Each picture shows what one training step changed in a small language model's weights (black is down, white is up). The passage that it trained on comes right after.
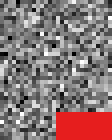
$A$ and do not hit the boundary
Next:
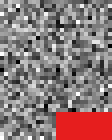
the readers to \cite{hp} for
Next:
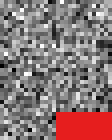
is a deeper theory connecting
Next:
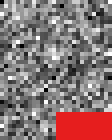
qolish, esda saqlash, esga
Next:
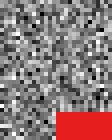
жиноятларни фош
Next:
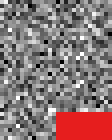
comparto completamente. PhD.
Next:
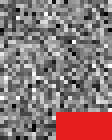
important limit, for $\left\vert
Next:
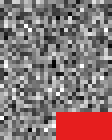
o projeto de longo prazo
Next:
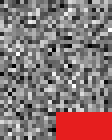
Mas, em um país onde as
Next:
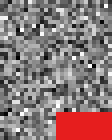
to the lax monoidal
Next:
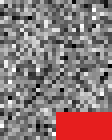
amplamente utilizada nos
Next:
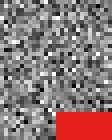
$\mathcal{CM}(K)$. The
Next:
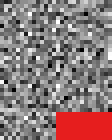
\] is a cross-section for the
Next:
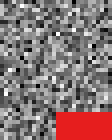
is a great risk of
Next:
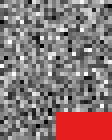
assumption has some advantages).
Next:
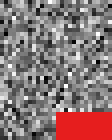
número de componentes discretos es
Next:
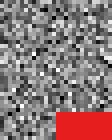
ecossistema de inovação -
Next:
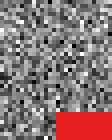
perte de poids. The New
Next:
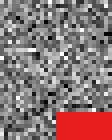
not only for $K\Lambda $-rings
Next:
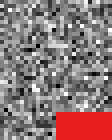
as it is done in the proof of Lemma
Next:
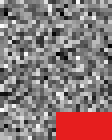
werden. Auch hier würde es
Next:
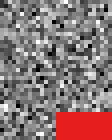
degree-$p$ Taylor polynomial
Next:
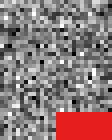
respuesta al interrogante
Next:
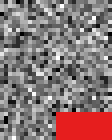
symmetric group on $k$ letters
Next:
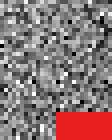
положај према
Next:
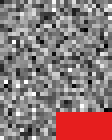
in mathematical settings, in the
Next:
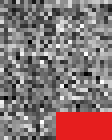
boy madaniy qiyofasiga
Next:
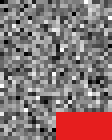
$f:D\to \mathbb{R}$, D
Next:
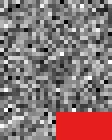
talak. Namun sejauh
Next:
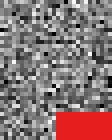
that for large enough index
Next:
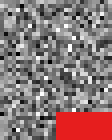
Корнус О.Г.,
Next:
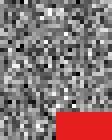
Cognitive impairment, Older
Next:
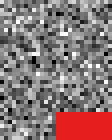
ta'lim kabi zamonaviy
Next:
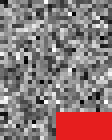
the dual basis of $\Pi_P$, we
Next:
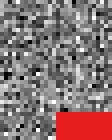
a similar approach found that the
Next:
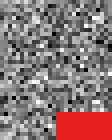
looks like the letter
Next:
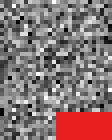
la discusión de un puñado de
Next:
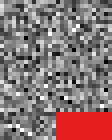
меъёра сарфланган
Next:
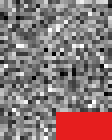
this path on the right to obtain $h'$ with
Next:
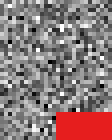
compact set of $\R^N$. Set
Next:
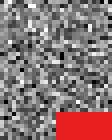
+ 2\sup\limits_{b\in
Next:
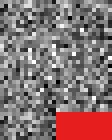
\end{figure} We further
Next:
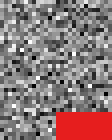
натижалари ва уларни
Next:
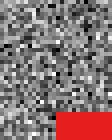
two sides of the inequality are of the
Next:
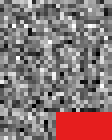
as the wavefront is
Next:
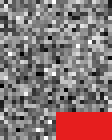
curves are carefully designed to
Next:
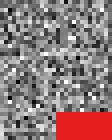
Anxiety Scale and the General
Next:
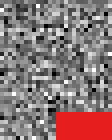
2$ may be omitted. Note that
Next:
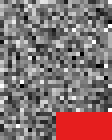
как правило,
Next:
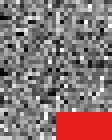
\end{theorem} \begin{proof} Let
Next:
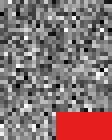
contaminación acústica, sino
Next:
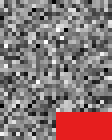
National Medical University;
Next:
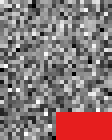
dari Konvensi ILO Pada
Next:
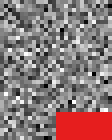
be a smooth function on $\R^d$
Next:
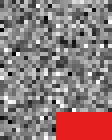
the abelian variety $X$ and
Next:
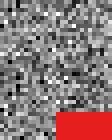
the modular properties of the integrand and the
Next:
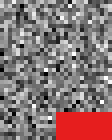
языка. – М.:
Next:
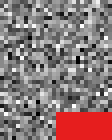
variance is often simply bounded by the
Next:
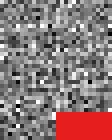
$\pi_0:X_\omega\rightarrow X$
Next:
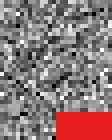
aunque resulte difícil
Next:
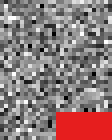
the $h$- deformations could be obtained
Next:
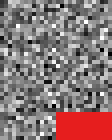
earthworms on soil
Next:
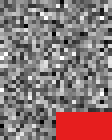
there exists $f \in H^{\infty}_1$
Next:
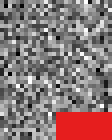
as an extremely promising path
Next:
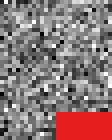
the first and second eigenvalues
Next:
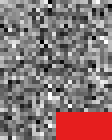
outlined uses a projection and
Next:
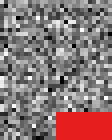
holds with $u'\mapsto
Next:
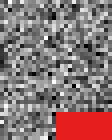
II knot and $\delta$ is an integer
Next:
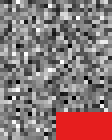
espécie de filosofia
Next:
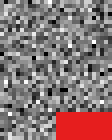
inicial de alfabetização de
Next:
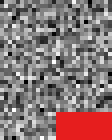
argument in \cite{KNS} by
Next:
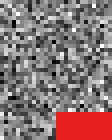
I have performed lead to the theorem stated
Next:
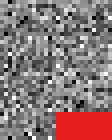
and results needed for our main proof. In
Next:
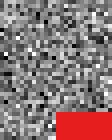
edilar. Shunday vaqtlarda
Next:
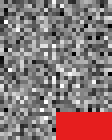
$\mathbb Q$ then $H$ is a
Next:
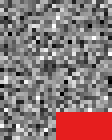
va tushishi geotermal
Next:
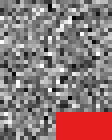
*Euglesa*, dříve
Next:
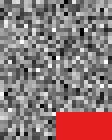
oleh (Prayitno, 2018),
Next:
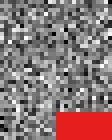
crossed module $$ (M
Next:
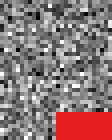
a) Escolha Racional: em
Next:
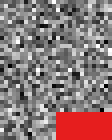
Fried L.F., Cushman
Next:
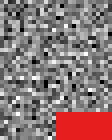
Algebraic}: For a ring $R$,
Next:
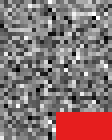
con un contacto directo con la
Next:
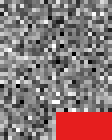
the old test by replacing a
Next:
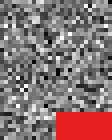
de obras literárias, como
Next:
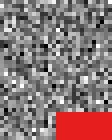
такими прилагательными
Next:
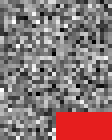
етмаган шахсни
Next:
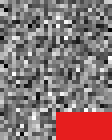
Tarihi / Received:
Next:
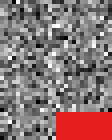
ZAS GE JOSÉ
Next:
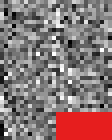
\qquad \qquad \qquad \qquad \qquad \qquad
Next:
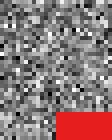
de interesse particular aqui é a
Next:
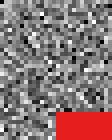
belirtme eki, 2.
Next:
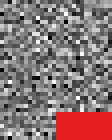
zijn betrokken. Dit
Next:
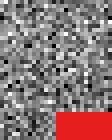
formula and combination feeding in relation
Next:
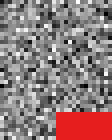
the mathematical structures in this
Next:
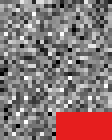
process. As we will see, this makes
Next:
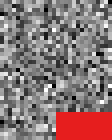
yopmoqchi bo'lsa yoki
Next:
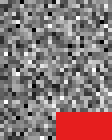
in general. We use a multivariate
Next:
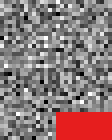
целью укрепления
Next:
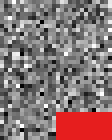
category of $A_\infty$-objects
